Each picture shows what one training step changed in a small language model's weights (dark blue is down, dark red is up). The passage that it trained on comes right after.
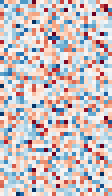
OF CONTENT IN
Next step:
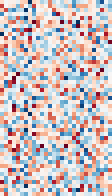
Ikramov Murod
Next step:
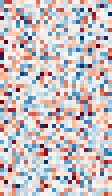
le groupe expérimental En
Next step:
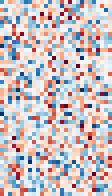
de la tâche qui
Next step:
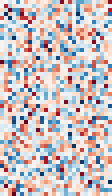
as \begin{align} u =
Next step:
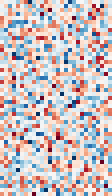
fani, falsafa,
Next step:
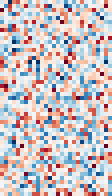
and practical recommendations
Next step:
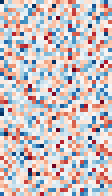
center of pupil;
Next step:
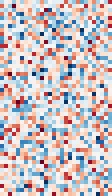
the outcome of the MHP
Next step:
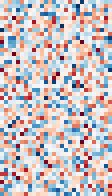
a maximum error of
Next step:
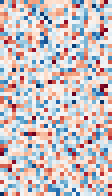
novo mecanismo de
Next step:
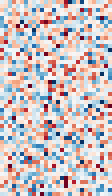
the technological proficiency of
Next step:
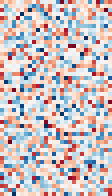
of Albania. —
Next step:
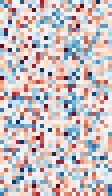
from a highly connected space to
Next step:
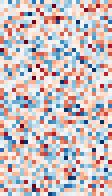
in the case of KNO_3
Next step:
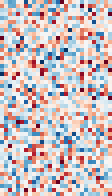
IPF and as output
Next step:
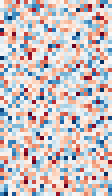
depend on the corresponding sources as
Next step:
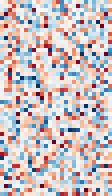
none"> - detect more
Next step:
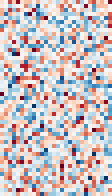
degan gipotezani
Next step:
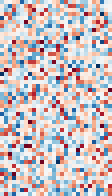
makes it cheap to represent the
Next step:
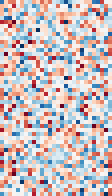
Meenal Jain⁴,
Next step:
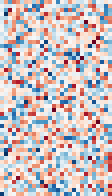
cut-off energy of the
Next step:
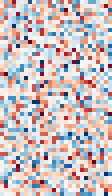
(2022). Os resultados
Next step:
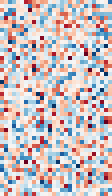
$BFO$ film is
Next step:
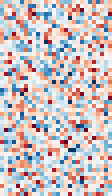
of relevant policy
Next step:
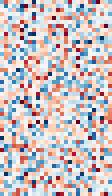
high values provide evidence for the
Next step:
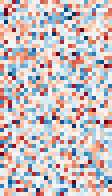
anos que já tiveram
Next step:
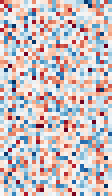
the TMD FFs are
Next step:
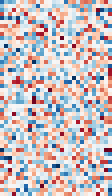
security. Definition 4
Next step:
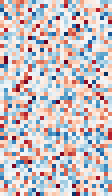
flux for each point.}
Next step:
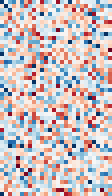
where $\psi_\theta$
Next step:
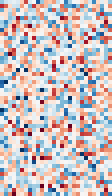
complementar sus clases en
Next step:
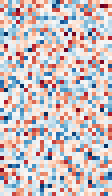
where $m_\phi$ is the
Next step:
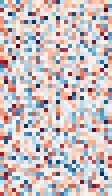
tizimini yanada
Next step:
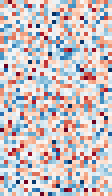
to the delay in detection.
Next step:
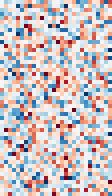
maintenance of the Dharma
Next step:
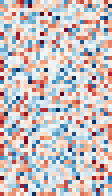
by a message in the
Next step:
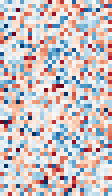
the production of crystal
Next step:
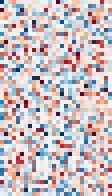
Program in Geography
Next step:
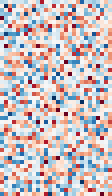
invertible. To do
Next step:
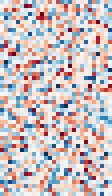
like for $C_L =
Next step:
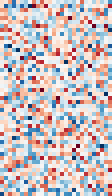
primary school children
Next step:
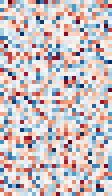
ular turli madaniy
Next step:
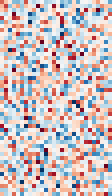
classification of breast cancer
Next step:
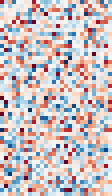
D to decrease infection have not
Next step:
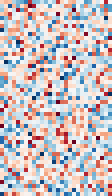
nodes and $\Delta s
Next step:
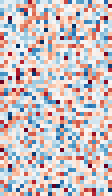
modeling and decision making for network
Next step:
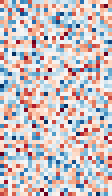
ground realities. The scope
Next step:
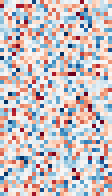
rather stable as a function of
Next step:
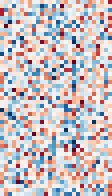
for our simulations. The first is
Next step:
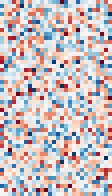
dam's BW at the first
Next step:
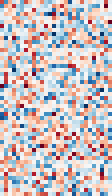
It is easy to see that
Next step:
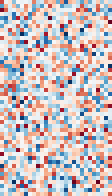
paisagístico para o
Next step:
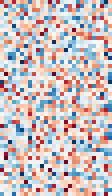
sets are used. This is
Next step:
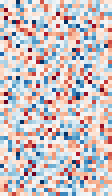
be used on heterogeneous
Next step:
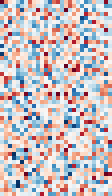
and headaches, our
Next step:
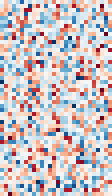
large to deviate the evolutionary
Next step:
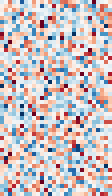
their engagement with the data and data
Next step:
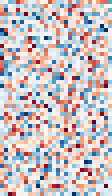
in space at the Fermi
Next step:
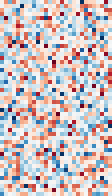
Effective communication between the
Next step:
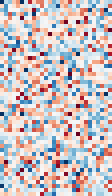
loss had occurred but
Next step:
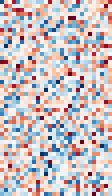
to help instructors in
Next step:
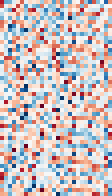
became a revolutionary
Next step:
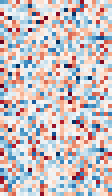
qui ont pu obtenir
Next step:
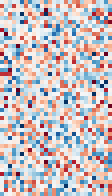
of the system, the direct
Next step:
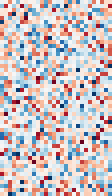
and national features of the Land
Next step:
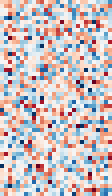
high-dimensional chaos in
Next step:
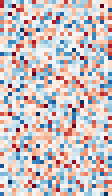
has been normalized by the
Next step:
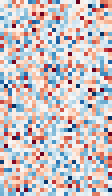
the hybrid models, this work
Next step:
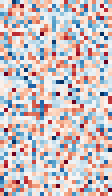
депозити. З
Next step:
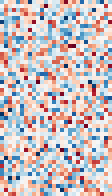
computational learning theory and in fact an
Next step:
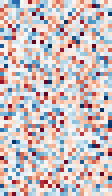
tipe paralelflow.
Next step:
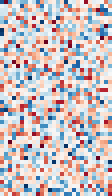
degree. Second for
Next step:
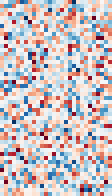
latter mode is the one the
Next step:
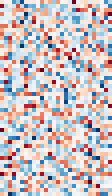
and $\beta$ are the average
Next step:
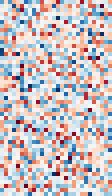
oxidative stress [10].
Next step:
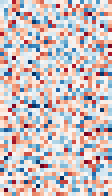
in demon's memory or
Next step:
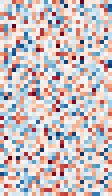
taken from the words
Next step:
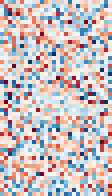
tomonlar turfa
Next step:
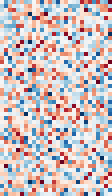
and H_2SO_4
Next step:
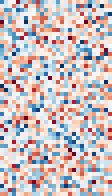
valid meaning if it has a
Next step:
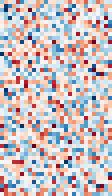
the interval $0 \leq t
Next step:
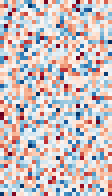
di Francis Bacon,
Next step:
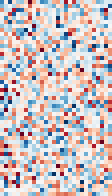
a way that optimises functions
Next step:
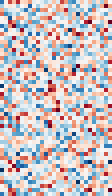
se modificam, se pode
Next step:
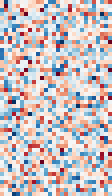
Nevertheless, the development
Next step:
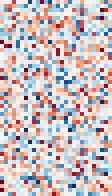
помощи - как
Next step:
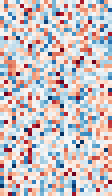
darajada erkinlik va
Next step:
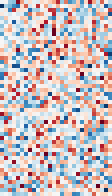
Abstract This study determines the
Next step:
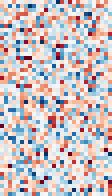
disk components of the
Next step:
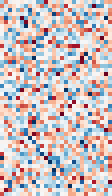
fit. We removed
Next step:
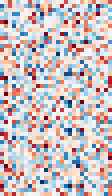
boshqalarning fikrini
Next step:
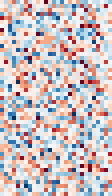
as shown in Fig. 1c, which
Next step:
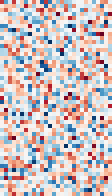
histórico familiar
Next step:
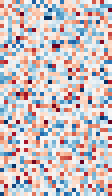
muammolarni hal
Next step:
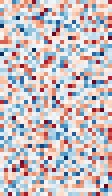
the costs of exploration.
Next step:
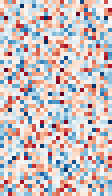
impact of communication and information
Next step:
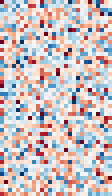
Alert Telescope
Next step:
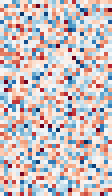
o aluno que detinha
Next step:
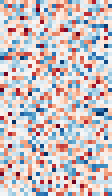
This shows the feasibility of
